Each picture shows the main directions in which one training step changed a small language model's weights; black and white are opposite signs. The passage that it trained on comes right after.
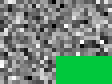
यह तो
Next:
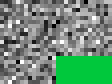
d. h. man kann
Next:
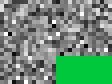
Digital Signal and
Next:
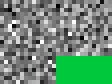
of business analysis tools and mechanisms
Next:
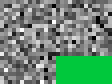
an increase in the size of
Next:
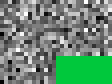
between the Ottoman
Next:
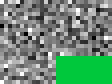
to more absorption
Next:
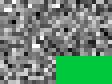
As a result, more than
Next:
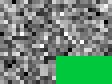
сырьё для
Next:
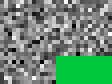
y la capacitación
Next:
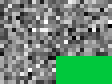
suv tomchilari
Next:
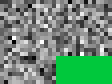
limited to, data and code
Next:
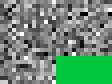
were between 40 and 49
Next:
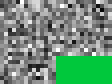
meses experimentais, com
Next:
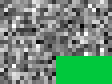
for the formulations, there
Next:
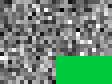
Due to the multiple
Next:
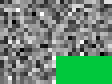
sufficiently anonymized
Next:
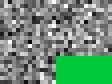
medium students are better in
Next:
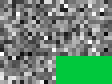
é igual a: 28
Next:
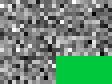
community and society Participation
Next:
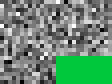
the perspective of the small
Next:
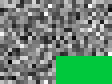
(postures) may
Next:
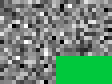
SPBE regulations and
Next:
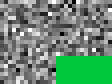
dengan kehidupan
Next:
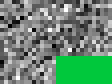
*Friends of
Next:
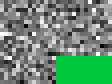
in the country in the
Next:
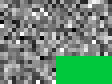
pred1, pred2,
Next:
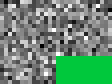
by Type Project Organization
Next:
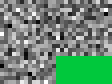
consumer side, owing
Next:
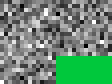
Mrktac Market access
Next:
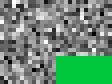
de las actividades y
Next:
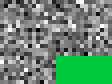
era format din motive
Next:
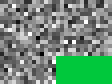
on the surface of the
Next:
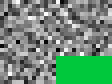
which warrants prevention
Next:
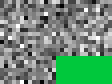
um eine korrekte
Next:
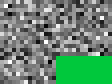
rivojlanishi uchun shart va
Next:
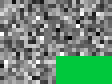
бог весть
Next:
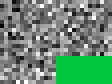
longo da avenida
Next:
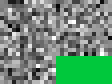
of Humanities and Social
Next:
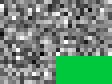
sufficient value at the input of
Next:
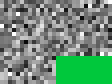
the chemical industry by using the
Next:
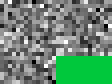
в ней для них
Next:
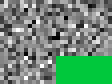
In most instances of
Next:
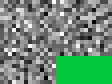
or purchase and
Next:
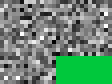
Wiley. 8.
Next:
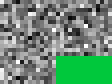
residuos sólidos
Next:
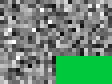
curto espaço de
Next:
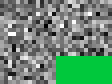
hypothesis indicate significant relationship
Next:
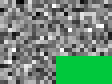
2–5 correspond to
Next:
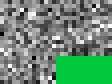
manager who will be in
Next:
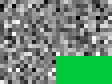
of the first phase of the
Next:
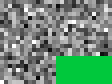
difficulties accessing the internet
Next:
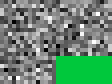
and cultural codes, especially
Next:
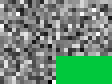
theories provide a comprehensive framework
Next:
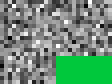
by a high degree of
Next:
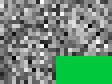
measurement of physical parameters across
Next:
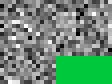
over the applications that can be
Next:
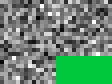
QoE Quality of
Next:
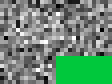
doktori (DSc), professor
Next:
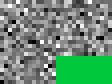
или понятия.
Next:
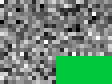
boshqarish, vaqtni
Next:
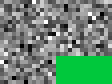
We advocate employing
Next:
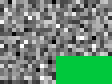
the rise in blood
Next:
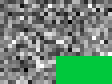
used for the present study.
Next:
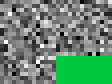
Iqbal, Z.,
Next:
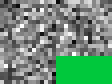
restaurant segment has
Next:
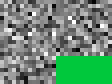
graag ook
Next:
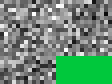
geen buitenstaander
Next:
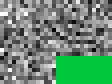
by his father.
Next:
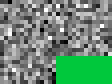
Pe teritoriul
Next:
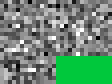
video lessons with related
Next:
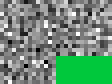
this paper. ¹ In
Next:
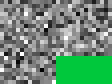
переменных потерь
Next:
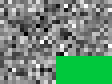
are supportive for
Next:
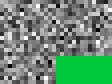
water depths, or
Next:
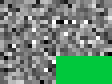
si condivide la
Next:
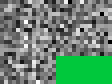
Zeng, J.
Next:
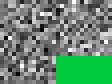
Internet of Things
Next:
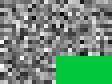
Uwah, I.
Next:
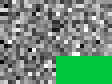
muammolarni hal qilishning
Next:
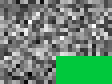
endophytic fungi
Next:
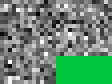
terms so that it has a
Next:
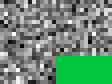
DPPH de
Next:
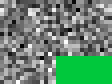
rapportée dans les
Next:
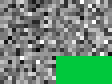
Sh.T., Gaziyev
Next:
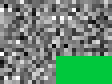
the widening of the
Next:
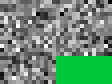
Trophic State
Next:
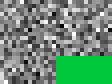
Universidade Federal do Rio
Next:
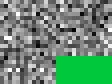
to a wide range of
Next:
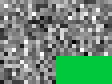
directing attention to the
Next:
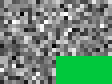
shu jumladan,
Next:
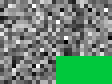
You can also get information
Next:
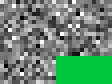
общения, в
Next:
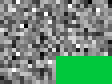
ações de educação em
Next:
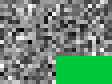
of artistic integrity
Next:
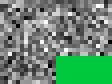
becoming more and more
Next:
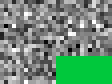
processes to represent their average
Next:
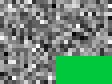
браслетов и
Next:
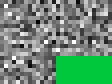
interest. Data Availability
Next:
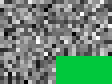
on just a summary review
